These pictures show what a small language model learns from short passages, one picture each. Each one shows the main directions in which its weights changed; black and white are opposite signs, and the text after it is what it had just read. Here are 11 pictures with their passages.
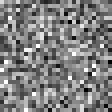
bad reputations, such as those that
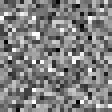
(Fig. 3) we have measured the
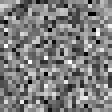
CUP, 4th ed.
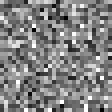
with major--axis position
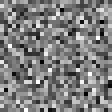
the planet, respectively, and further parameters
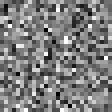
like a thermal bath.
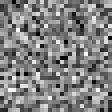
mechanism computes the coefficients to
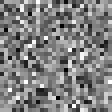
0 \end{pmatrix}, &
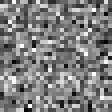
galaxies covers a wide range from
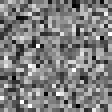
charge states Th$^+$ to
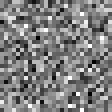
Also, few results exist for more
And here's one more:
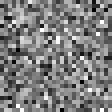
parametrization $\chi $ and $\Omega
